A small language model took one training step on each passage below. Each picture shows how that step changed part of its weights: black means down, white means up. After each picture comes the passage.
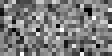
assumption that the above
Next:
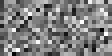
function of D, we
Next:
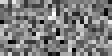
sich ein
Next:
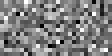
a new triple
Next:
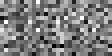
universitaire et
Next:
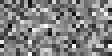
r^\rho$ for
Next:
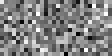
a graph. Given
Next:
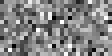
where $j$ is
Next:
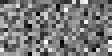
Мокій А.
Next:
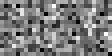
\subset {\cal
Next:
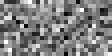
TEM de la
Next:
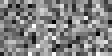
turn implies that
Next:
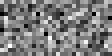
que presentan mayores
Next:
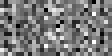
a local affine
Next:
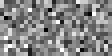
substituir as
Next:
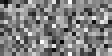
some comments on
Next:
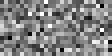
quando, assim
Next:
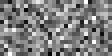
age differences.
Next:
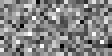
суждения об
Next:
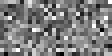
of nonsingular
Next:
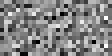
We will call
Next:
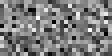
that the singular points of
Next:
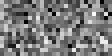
both the underlying
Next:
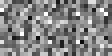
том числе
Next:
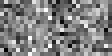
\] which is equivalent
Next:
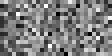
= w\cdot
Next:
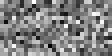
perpendicular to
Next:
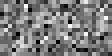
use of this expression
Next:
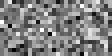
сняты при
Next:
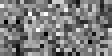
puede ser un
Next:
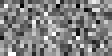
в свою
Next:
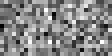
edges, but the
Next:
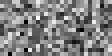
quantum case.
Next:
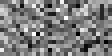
yuza va
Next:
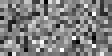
aussi dans leurs
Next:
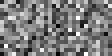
may result in an
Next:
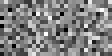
< \infty$
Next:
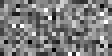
возрасте от 4
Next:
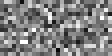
and our own
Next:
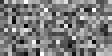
transformation formula between
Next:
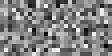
methods exploit
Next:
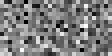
Rekeningen met
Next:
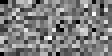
a produção e a
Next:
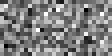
период на
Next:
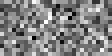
0$ such that if
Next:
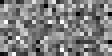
objetivo deste
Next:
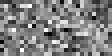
estudio de
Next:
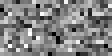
modificación de
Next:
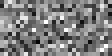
every component of the mapping
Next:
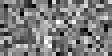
monotone sequence which
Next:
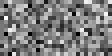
are background
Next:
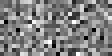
map is only a sufficient
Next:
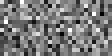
a system design
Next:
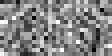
sobre o futuro
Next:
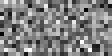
structure 2-group
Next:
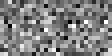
- сборной
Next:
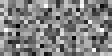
the total load,
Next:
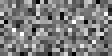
represent a given value
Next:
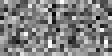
the same, and
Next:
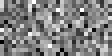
improved by using a
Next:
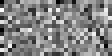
ao fato de
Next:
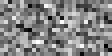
product manifolds.\par
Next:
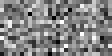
fill this gap
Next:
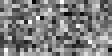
the semigroup.
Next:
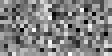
following, where we write
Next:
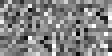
населения в
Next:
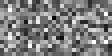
region. The functional
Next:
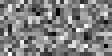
analysis reveals.
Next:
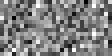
height $k$,
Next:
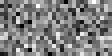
places corresponding to
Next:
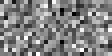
polarization we can
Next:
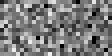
una carta, en
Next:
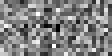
Sul, a
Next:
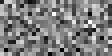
is a split
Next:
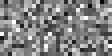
system to overcome
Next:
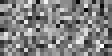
a proteção
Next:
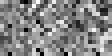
According to
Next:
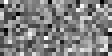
to the one on
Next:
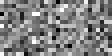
o pravicah
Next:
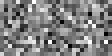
is, with probability
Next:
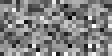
direct application of the
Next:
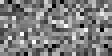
As contagens
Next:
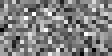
used at any time,
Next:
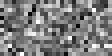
de est induite
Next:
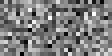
is a completely
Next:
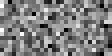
Methods to
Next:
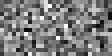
cite Robins
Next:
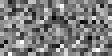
errors in position
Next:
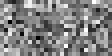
de pago.
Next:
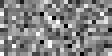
с использованием
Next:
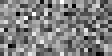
the Jadids.
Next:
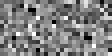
of the segment that
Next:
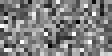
a hyperbolic triangle
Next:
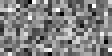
standard rotational
